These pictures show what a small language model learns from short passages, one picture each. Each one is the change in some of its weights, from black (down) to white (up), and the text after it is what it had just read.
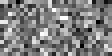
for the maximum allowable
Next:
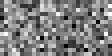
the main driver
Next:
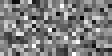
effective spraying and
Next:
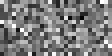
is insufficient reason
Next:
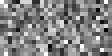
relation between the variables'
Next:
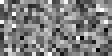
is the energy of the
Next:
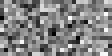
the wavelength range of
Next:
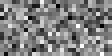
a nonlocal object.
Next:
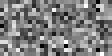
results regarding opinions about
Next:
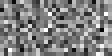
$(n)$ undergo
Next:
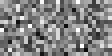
time evolution operator is
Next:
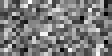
into the clouds,
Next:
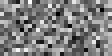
higher sampling density.
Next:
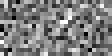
material that can be used
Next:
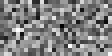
previous work on corresponding
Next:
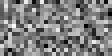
linear programming problem is
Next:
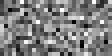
{Len Bass
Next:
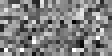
other than the primary
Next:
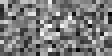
of the protostar
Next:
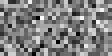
cover a large genetic
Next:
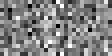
will be required in order
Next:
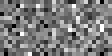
substitutional defects
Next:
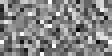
of English in the school
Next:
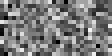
to the prescribed
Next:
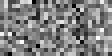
general and for the
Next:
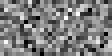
these displayed an exponential drop
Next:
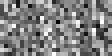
with respect to the metric
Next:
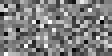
un medicamento
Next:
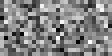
the research. Author
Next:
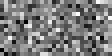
this impact is important and
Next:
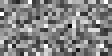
two constituents,
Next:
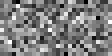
KDDI au
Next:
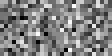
native code is platform
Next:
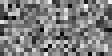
to be retrieved from
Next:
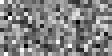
Event~2 are
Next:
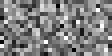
the two domains surrounding
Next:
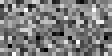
and Pakistan."
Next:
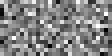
of excluded volume) between
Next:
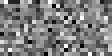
determined from the elastic
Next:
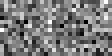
this change carries significant
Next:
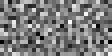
classification has been studied
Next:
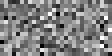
at clarifying the
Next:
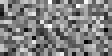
of high-energy
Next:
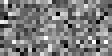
to fill this gap by
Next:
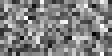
a single AF chain
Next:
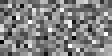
adds a second
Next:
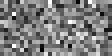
between a general DNN
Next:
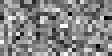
the centrifugal
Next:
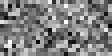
to produce a cube
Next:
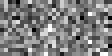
against the severity of
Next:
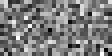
assessment. The combination of
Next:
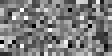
pathogenesis of
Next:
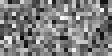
appears to be reasonable to
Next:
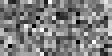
beam directed across the field
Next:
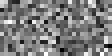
used a subset of
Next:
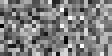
helps the client achieve better
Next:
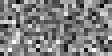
data was then analyzed using
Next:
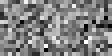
on ultrasonic
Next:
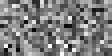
other at a speed of
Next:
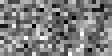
sheets improves their
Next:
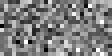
causes anxiety and depression
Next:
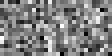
solar cells as well as
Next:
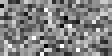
as an etchant
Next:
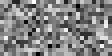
in the Trentino
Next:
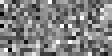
can guide clinical practice
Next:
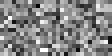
the software tests. The
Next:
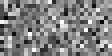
to be well adapted
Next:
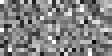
where $L$ is
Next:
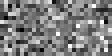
to such a data set
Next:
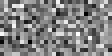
research described has been partially
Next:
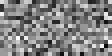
Yes, directly in
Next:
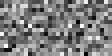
believed that the
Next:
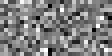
jumps, there remains
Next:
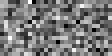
easily settled into
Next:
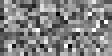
the other hand current data
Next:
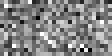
discuss and establish a standard
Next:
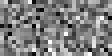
vectors, respectively,
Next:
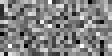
of either relevance or
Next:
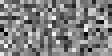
This will be comprehensible
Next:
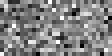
provides the flexibility to
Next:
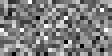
provide a connection between weak
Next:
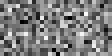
Figure 5 shows an
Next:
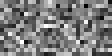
- Systematic pattern of
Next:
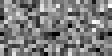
the complete observed red
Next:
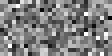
Americas assessment
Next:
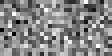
rephrase this
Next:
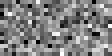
(KFPE annual
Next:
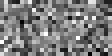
reducing the transport length of
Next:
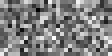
pair for which the data
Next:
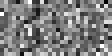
three distinct phases:
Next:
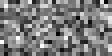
clearly distinctive pattern
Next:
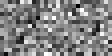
thermal expansion coefficients of films
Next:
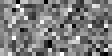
MF exponents of
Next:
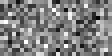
for maximize the
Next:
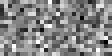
of the big
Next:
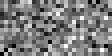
parallel rewriting systems
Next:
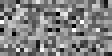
TEOS was utilized
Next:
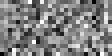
non-trivial. We
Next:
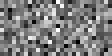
will be perfecting the
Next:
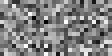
in local galaxy clusters.
